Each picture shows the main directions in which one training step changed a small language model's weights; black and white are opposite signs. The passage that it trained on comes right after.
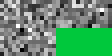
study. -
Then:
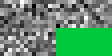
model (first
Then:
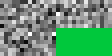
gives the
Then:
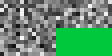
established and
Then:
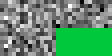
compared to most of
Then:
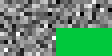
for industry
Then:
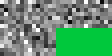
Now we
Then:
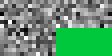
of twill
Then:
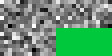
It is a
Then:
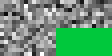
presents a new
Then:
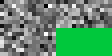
model achieved
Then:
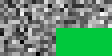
research project.
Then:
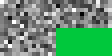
are stationary
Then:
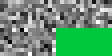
it in their
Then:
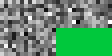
project groups that
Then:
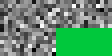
About the
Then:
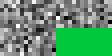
study leader
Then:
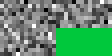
Basin was
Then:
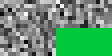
some distinct
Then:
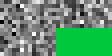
gradually over
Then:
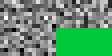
negative in
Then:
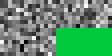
from S01-
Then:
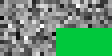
iron being an
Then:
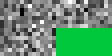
few cases
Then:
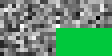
value standards,
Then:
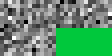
technique using a
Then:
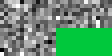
indicating complete
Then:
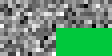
as well as groups
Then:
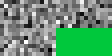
some meaning to
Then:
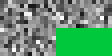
with PROC
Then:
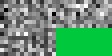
integrated insect
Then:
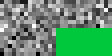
the labour
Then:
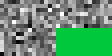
this context, and
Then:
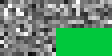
work effective.
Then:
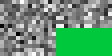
and monumental
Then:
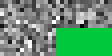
remain outer
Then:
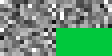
in mind the
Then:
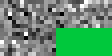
were cured
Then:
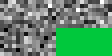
chronic effect
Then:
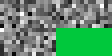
to become
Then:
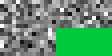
Abah &
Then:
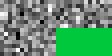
remarks about
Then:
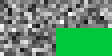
provide a large number
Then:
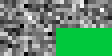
basic protection
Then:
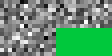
a protective
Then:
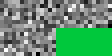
the percentage
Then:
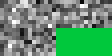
Dental materials used
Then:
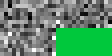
teachers as well
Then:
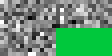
. The integrand
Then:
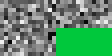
in order to obtain
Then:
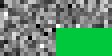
concentration of
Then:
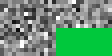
Method on
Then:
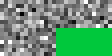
and is common among
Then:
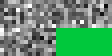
approval, the
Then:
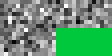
active clay
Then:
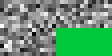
for differentiated
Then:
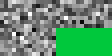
parameters such as
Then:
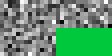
animal in
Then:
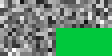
the reviewer
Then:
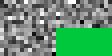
phases, at
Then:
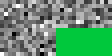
outcome of
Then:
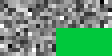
contributions from
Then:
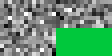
methodology were
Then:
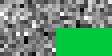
II variety
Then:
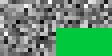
an eye
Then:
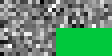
combinations of
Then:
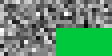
their absence,
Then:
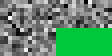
inserts are
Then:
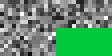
to have the
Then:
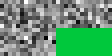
to touch the
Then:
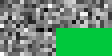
reigned among the
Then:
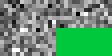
researcher used
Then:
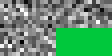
are converted
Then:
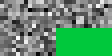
other elements
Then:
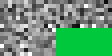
of activities on a
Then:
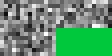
both natural and
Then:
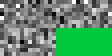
to flush
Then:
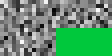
the crop.
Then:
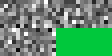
declare that
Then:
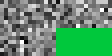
in health care
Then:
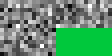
evaluation of the
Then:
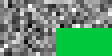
who analyzed
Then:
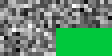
and in high energy
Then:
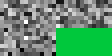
simulations according to
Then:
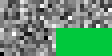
the health of patients
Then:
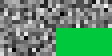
the influence of
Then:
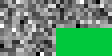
main aspects
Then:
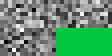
and practice
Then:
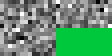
to some within the
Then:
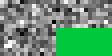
correspond with the results
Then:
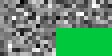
The datasets
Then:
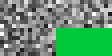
of which only
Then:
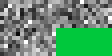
adhere to the
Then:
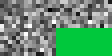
for their potential
